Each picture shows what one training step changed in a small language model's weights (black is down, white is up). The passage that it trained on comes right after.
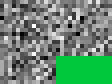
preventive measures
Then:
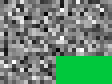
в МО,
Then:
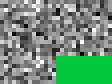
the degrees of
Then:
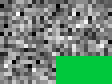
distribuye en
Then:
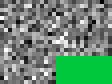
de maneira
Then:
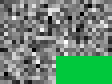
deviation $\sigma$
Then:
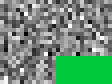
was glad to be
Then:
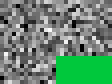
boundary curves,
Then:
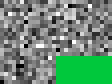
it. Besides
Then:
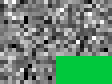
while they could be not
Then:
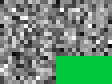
A pandemia de
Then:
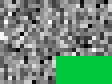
fundamental to
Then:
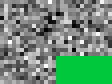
of olive leaf
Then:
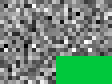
three facts.
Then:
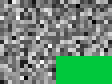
elemental abundances
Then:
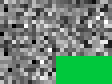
ratios with corresponding
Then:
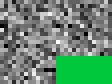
BY STEP
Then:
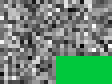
social network. The
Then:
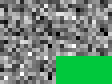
third and main
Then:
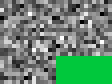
desbalance que se
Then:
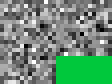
o correctivas
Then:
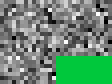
loss rate,
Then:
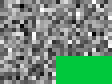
is expected to have the
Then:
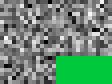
к своей
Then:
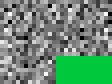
whether an object
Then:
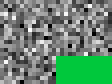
into after dividing the
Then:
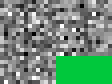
when $n = m$,
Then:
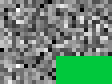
centre of the impact
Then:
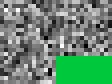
this research paper,
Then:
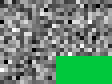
Haridasan &
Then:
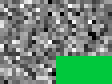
richer indices of
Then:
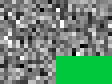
de una etapa
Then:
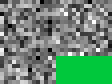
within a certain
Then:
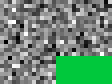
2 xícaras
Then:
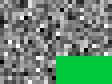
creativity, with
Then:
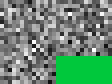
each situated in
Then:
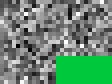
de paredes e
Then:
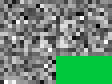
mostrado na
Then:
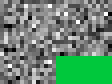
as a complex variable
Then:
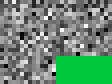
values and senses of
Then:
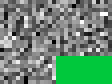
disorder in a
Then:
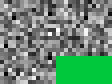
en más de una
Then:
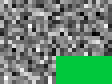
that the compact topology
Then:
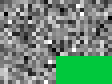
in xenon at
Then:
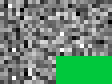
a new SDN
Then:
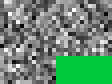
at any of the active
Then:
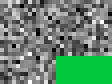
line is the sample
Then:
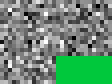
\item{In the large
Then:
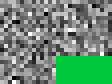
the lung but it was
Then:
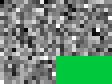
yielding the same
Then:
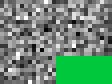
and non-redundant
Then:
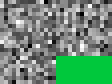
asked them to
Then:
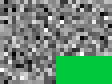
CdTe thin
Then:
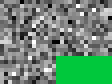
scenarios such
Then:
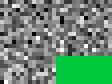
) \sigma_a
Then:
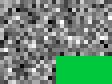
abstract dimension is
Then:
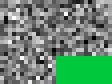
this document describes the
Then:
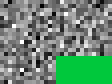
of the Study The
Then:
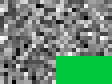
olib borish
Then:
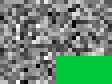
boundary conditions used
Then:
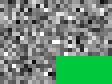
ancha moddiy
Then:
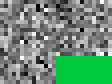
This indicates that the
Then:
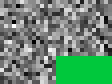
on shell, and
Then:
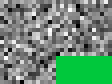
domains of
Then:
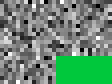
determination of required
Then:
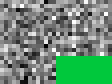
energy argument from the
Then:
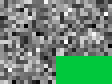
the RPIQ,
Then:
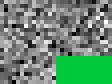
ratios in our models
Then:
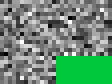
vacuum field
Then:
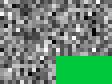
for increasing the
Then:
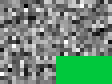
of multi-layer
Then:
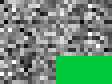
Üst kat
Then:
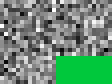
phantoms were
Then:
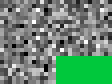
extending $M
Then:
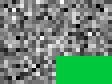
mediation of user
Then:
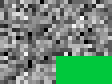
& Evolução
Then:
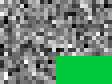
va sust kishilar
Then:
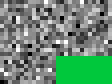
for Monitoring
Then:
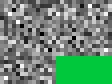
total of 66
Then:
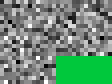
или строение,
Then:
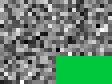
point $\Delta G$
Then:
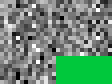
using parametric statistical
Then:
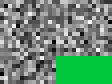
a balance between
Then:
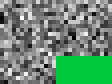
numerical results for
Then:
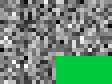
studied context,
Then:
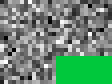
*The Dialects
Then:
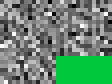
in this context, in
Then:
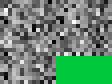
consisting of a
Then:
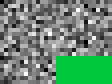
jachères et les
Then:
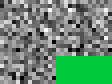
is itself an
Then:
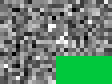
de Janeiro,
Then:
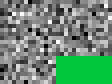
Acoustic data from
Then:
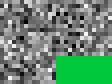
metabolic models
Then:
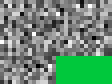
to get to the
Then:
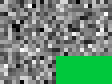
IFAM mais
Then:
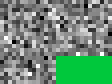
текста :
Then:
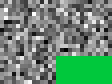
when looking at the
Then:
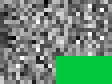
This study shows that the
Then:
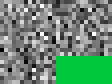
result from slower
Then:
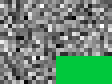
Variables GM
